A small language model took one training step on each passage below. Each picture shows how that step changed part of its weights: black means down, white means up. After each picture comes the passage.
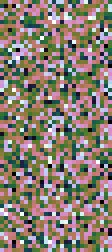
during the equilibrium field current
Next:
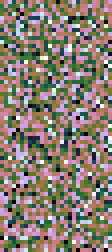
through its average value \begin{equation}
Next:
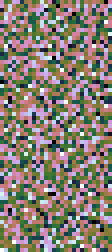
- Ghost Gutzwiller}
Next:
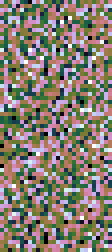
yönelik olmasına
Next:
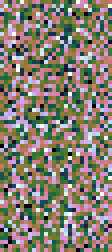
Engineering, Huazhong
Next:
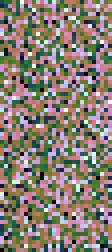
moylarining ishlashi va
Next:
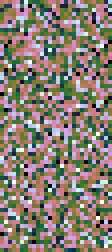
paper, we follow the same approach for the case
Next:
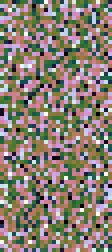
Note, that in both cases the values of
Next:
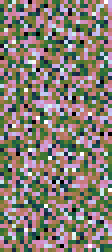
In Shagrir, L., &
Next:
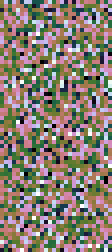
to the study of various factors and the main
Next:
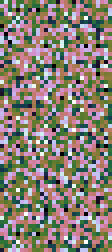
\emph{J. Phys. A}
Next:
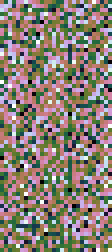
15 Private borehole for
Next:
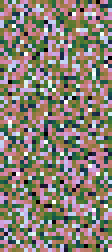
finite number of Hermitian,
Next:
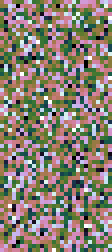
$\lesssim$ 50\% of its
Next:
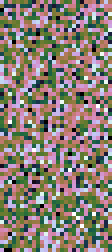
different random initialization. To
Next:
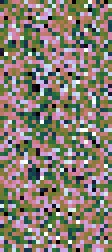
migrantes. ⁶
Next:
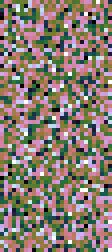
expectations, parents with
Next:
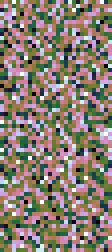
values of the device that separates the
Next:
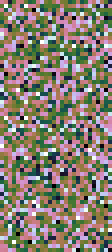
cannot and should % not be determined with
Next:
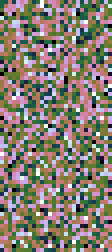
stacked density, the surface density, and
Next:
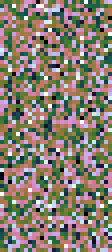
High Speed Parallel
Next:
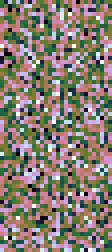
yilda sezilarli darajada
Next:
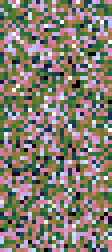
humanidades; y, en
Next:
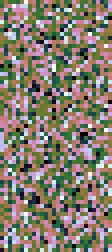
timing references for power
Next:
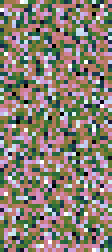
ovule and do not grow along
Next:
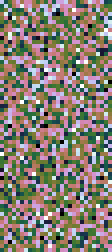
generalized Lagrangian coordinates
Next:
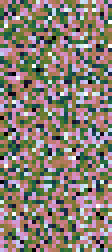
Médica da Saúde do
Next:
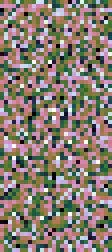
accounts for one third
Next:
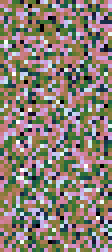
contribute to the resolution of the underlying
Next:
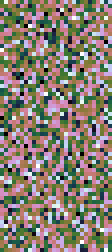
Dhabi, Al Ain &
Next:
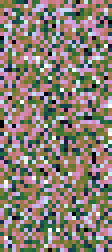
plasmon resonances contribute to the
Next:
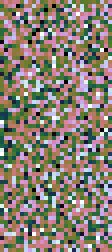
cierto, la educación es un
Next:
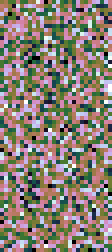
technologies into legal processes.
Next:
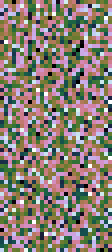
Based on Routine Healthcare
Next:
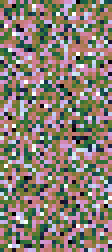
und Heilpädagogen der
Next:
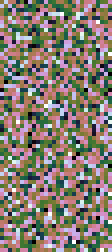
less negative in other derivations. The
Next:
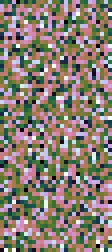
mass of the model is multiplied by the
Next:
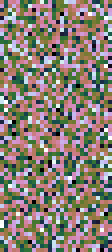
kill events have been reported in
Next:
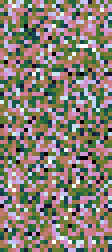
mm) and *Fusarium*
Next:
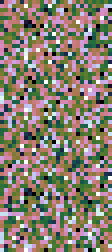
ilə təyini
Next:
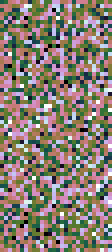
simple or composite bioindicator
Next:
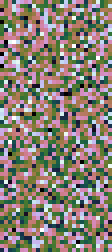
with effective masses generated dynamically through
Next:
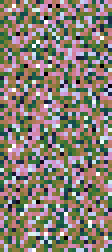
University Museum, Hope
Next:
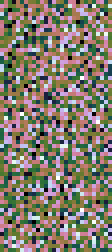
keltirib chiqaradi. Stress
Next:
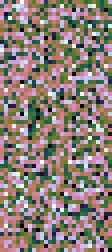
previous work to further develop processing
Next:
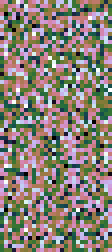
differential equations, we have developed the
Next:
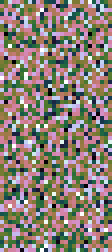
manage MDR-TB in poor
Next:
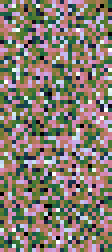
alguém exigir sua
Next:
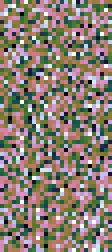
bir seviyeye sahip
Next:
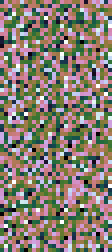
for 2 min. The injection type was
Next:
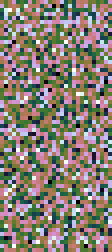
appears. The inversion formula
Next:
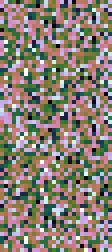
use this to create an iterative
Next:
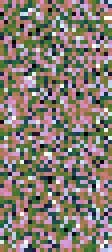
objectives. Makawi
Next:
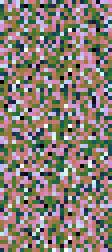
NAKAMOTO and M.
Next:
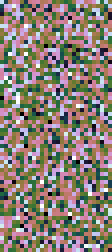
legal and technical reuse.
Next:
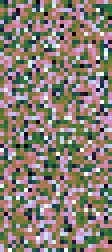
originó tanto debate e
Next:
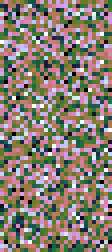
de insolação, podendo limitar
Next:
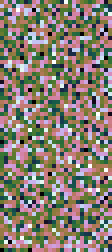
Although the prevalence of severe
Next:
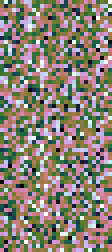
больше, так как
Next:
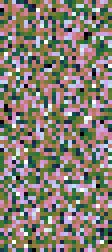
or significant changes in physical properties.
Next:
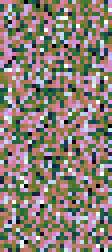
in the denominator represent that for
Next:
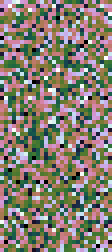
the average rates (ARs)
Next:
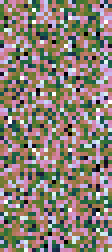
sodium borohydride
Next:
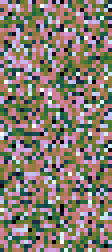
and $N_b$ distributions from
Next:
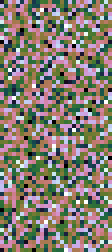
maior FI são considerados mais
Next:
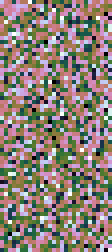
cleaning the sentiment analysis of the
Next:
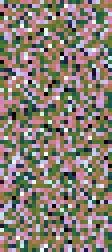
Ireland Key elements of the
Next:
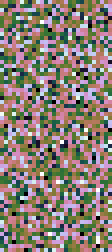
done by using the Raymond
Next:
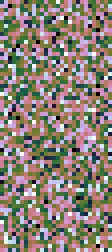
the connections between Arduino,
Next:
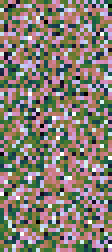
capacidad de carga, se integraron
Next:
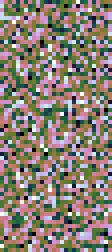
surface. First described in the
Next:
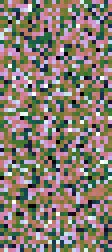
used lubricating oil and the smallest
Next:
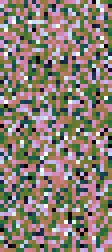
decay events as a function of time is
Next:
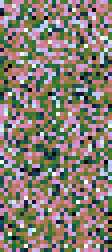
diseases, such as arthritis,
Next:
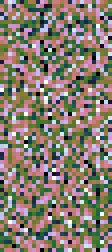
Cd²⁺ exposure on the
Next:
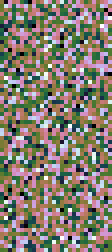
стати запорукою
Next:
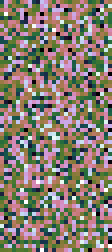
*L'equità dei
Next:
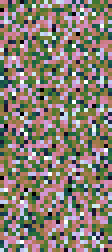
significant $\alpha$. Similar surfaces
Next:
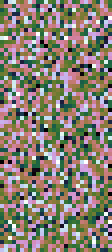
per cent of total losses [27]. In
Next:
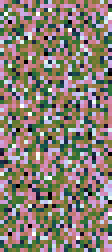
12, thus one can assume
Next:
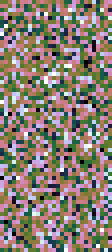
machines, the changes in these
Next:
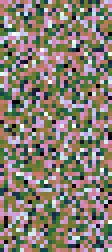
testing improves the efficacy and cost
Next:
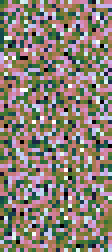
logic/routing resources,
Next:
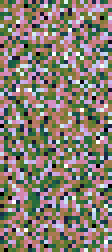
90° ga ko'tarish
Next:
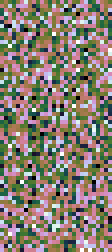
utilizatorilor să
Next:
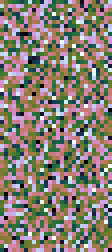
poured with dental stone.
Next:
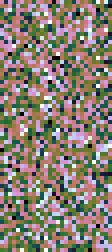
nanotube field effect transistors
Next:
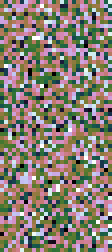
speed compared to others added to
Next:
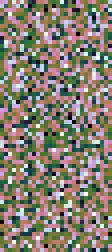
илмий асослаб
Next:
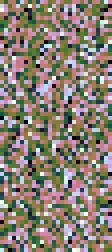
pair $(k,u)$ is
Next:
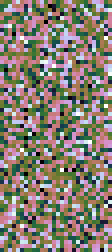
$v_0$ is the atomic
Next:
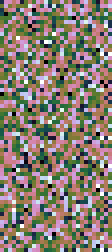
of the participant was found for the other seven
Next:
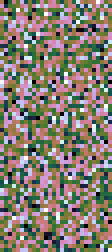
diameter of bare patches.
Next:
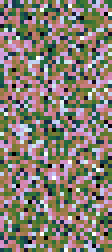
another— would appear upon
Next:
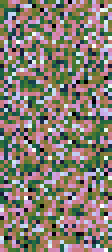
is not totally unappropriated. We
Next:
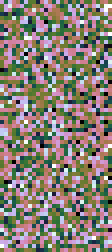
further distinction is not important in our
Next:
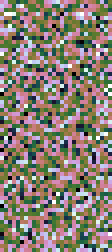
can be lifted to an affine
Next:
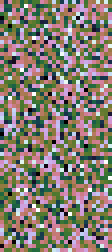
shakl va yorug‘lik
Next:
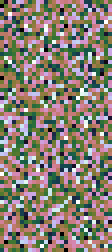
indicate that there exist dramatic
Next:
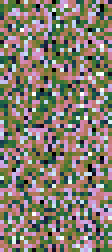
izvor Tvrdišina
